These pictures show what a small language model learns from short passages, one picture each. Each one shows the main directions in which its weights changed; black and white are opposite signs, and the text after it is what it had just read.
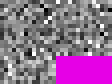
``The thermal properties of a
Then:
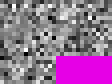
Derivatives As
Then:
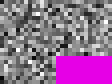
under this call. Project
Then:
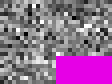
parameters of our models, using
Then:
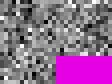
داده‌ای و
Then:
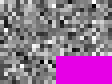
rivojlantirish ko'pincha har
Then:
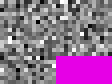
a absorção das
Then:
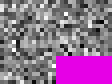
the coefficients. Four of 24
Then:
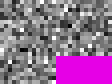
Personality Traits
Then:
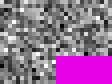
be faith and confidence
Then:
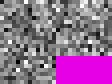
into the ionization, which
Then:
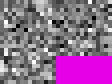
va uning tarkibi
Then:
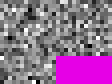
creativity in improving
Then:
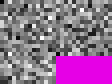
We need to change the way
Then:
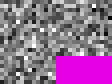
un pilar central en este
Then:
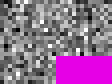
real-space scatterer,
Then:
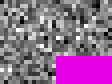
degree of standardized food sample
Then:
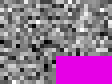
podlagi literature in
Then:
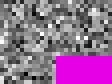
foilatun misra
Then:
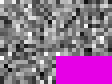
assume that the induced metric should
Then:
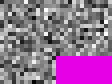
aufweisen, die
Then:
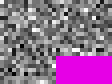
тощо. У
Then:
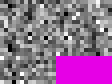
effectiveness В последние
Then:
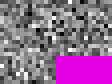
tensions between values;
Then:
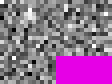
princípios e
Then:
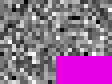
and relevance of the
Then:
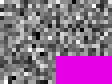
of India put in force the
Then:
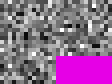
to the overall variance explained
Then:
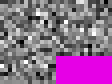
what they see in their
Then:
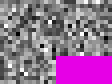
feedback in an English as a
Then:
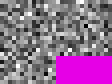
code based on stakeholders
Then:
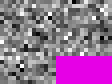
is diagonal, \be
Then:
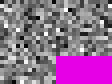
significativo que asume en
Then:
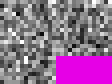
illustrate the respective optical
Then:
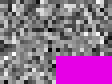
Grafika san'ati
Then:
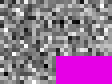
particularly the case of the
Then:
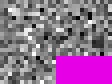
And, the similarity of
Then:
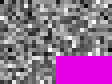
إلى الصف الأول
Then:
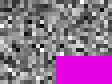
in Section 3. Finally,
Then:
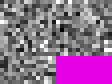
sm), Tikva
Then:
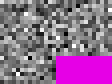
specifications or samples;
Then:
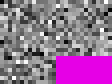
whole contribution of the triangle
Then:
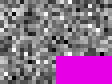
competing interests.
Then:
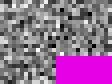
the stages of their development and
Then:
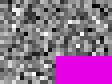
catalisador das
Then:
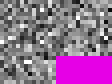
\end{align} can
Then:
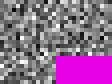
and dynamics influencing integrated environmental
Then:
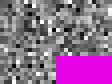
parameters for CHEHAB
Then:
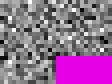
до підготовки
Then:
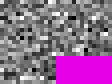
Figure 15 are more clustered
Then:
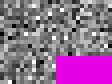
\begin{eqnarray} \{
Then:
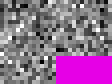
the orthogonal color
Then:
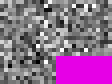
basically more reliable than
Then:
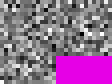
- Perdomo,
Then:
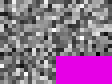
the impurity core and directly
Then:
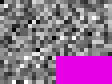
every $\psi \in
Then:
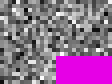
Neither TFT nor
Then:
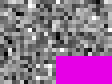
sifatida saqlanib
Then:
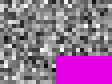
the limited number of pixels
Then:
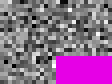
to embodied
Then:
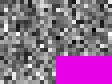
tizimiga ta'siri:
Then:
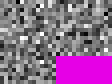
Simpati adalah
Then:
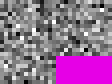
bilan birga, ilmiy
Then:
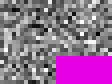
– which means that sometimes
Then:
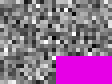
bahwa pendidikan
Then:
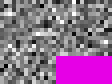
thyristor was determined
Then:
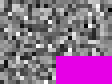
Given that velocity changes in
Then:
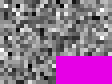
tidal flooding
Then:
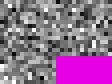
critical cloud resources for
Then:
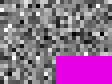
of the REE's of
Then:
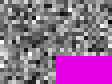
mean length of tibia
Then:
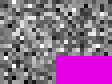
involving the derivative of
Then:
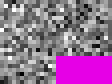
food each year,⁸ and
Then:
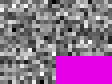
the data were very smooth.
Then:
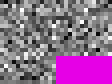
Dafür nutzen
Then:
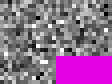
parabolic in the first
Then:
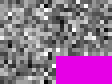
practice. The important issue here
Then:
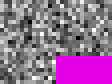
this experiment: the maximum relative
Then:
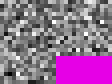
normal working-hours;
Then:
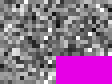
and make significant contributions to the
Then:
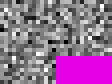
adquisitiva sobre
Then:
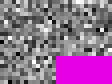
is axially at
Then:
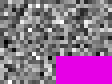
cycles of caging dynamics
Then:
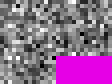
and post-failure
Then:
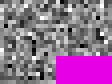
the outcomes ${\bf A}$.
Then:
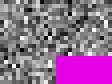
seen in the following graph:
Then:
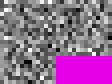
Gaps Strand 275
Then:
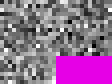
of the sum of the selected
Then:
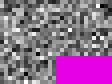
Methods Смарт
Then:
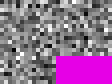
of other digital narrative forms
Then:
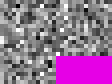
relationship; algorithmic trust;
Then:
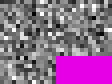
sukunat ichidagi
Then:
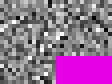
be antimicrobial
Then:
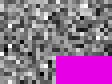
that the project needs to plan
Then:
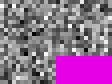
all $\hbar$. This result
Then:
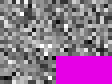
allows one to study the loss
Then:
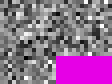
order term proportional to
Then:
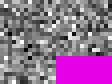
k \simeq 1$. The
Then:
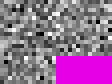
and characterize such objects,
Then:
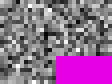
get separately the masks
